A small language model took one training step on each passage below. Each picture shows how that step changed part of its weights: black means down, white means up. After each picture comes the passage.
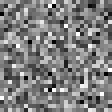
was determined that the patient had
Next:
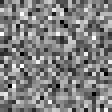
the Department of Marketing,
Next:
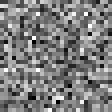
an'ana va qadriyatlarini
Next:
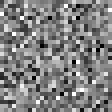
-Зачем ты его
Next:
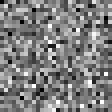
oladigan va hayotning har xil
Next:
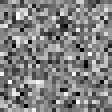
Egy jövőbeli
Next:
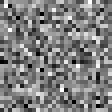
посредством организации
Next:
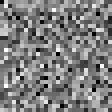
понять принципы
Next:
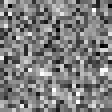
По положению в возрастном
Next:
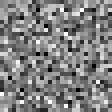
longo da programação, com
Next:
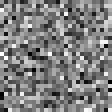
відрізняються один від
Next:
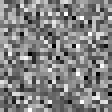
Уже в діалозі яви
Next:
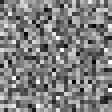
розміченою вручну
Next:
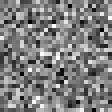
Corporate Social Responsibility
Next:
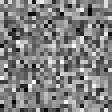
Bestand (jede Zeile ein
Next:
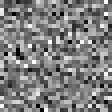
Dom Quixote, 2000.
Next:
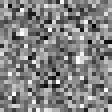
tizimini tashkil etish bo'yicha keng
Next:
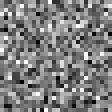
las plataformas (Pina,
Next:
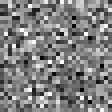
более 0,2 м/с – для
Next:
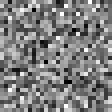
a été le témoin avec son
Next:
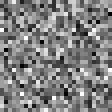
bu aktivning chiqib ketishi
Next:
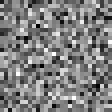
mogu izdržati”.
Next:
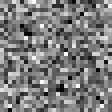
tarbiyasida muayyan
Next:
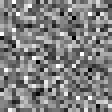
Intelligence, Kazakhstan
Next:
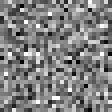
para que las universidades apliquen la
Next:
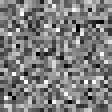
omili, ekstremal
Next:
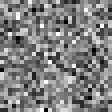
mình một
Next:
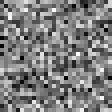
nous avons effectué une
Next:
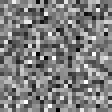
voqealarda ro'y bergan
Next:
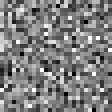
da arquitetura industrial
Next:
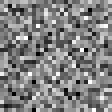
fazem-se necessários investimentos na
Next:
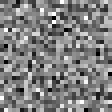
(Universidade de Évora) -
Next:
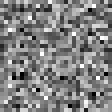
de Évora, Doutoranda do
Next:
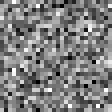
mandibular. Figura 7.
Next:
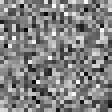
konkursnogo vidboru
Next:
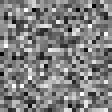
do Instituto Nacional do Câncer
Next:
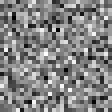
юридический университет
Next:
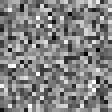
kapitaalgoederen kan men
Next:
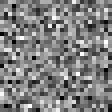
Implementation and Practice*.
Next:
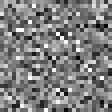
за мотиваційним чинником
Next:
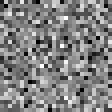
продуктивність та приймати
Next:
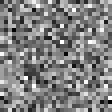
clave para comprender su verdadera
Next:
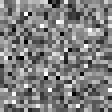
umumiy tushunchaning
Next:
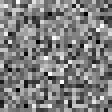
пропуска встречи
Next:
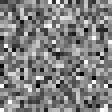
campo para una nueva toma, para un
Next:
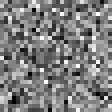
a zona urbana concentra a
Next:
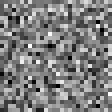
ko'rsatganidek, ularning
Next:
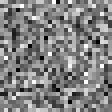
preocupação generalizada sobre os
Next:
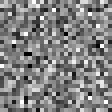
barcha imkoniyatlar mavjud,
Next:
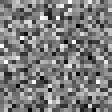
va maxsus komponentlarining
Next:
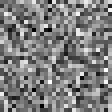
strategiyasi, Taraqqiyot
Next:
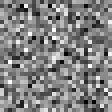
tool in reducing water
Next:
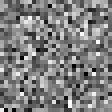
prático. Neste sentido, foram
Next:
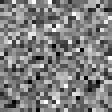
analizar problemas prioritarios,
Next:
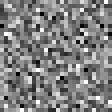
Linden, vanDoren
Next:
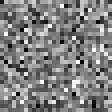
आणि पुढील
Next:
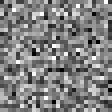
las desconocemos, el papel de
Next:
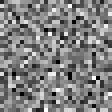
foydalanamiz. Bu yerda θ
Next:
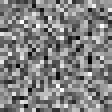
restrictions of rights,
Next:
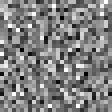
persoalan ini yaitu sebuah
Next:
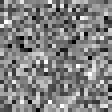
cons esdven laire"). né
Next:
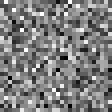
más frecuentes del examen nasal
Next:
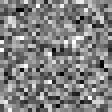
slovnicega elementa
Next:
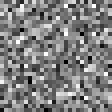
e saúde” no ensino médio.
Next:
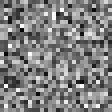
Siswa pada LKS 2
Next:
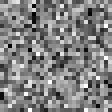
olishadi. Muddat
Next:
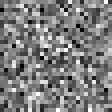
cu o sensibilitate aparte,
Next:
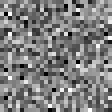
Відсутність системного підходу
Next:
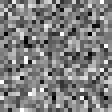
los discursos racistas. Desde
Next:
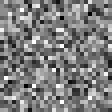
إلى تذبذب
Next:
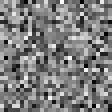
Receptionist. **What
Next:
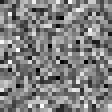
grupo de estudiantes de Comunicación
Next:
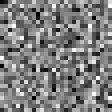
estudios de acceso abierto,
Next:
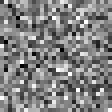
Бехзод» ёки
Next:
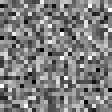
обучения инновационным технологиям
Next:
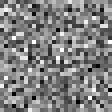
тикланмоқда, буюк
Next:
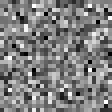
orqali Odam Ato bolalari va
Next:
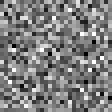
С.И. Толковый
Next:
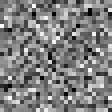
o'stiruvchi va nishlatuvchi
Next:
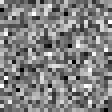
влажность. Abstract.
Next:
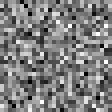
проєктній діяльності
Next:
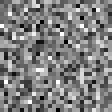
tahakkukuna hizmet
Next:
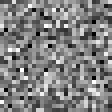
recorte temporal proposto. Uma
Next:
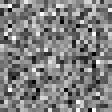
ma’naviyat va kasbiy
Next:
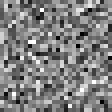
manbalarga va xalq
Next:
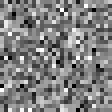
tanggapan dan penjelasan
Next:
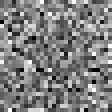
vertaamalla eliöiden
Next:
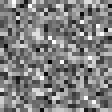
madaniyati, burch va
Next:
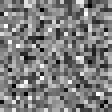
Dorivor xomashyo sifatida
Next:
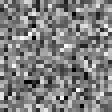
a sajtó ezt is le
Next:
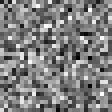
para a sobrevivência da humanidade.
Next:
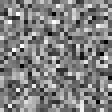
madu karena lebih efektif
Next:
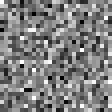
ayrim ota-onalarni
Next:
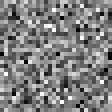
технологий в процессе развития
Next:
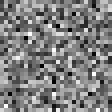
по переїзду, яку
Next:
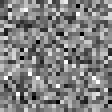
*La economía del bien común*
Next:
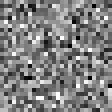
und II). Hingegen kann für
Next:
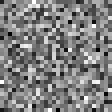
conservação da praça parece ter
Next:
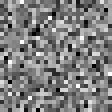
- academician AS of
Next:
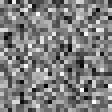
„jus/ris” provine de la
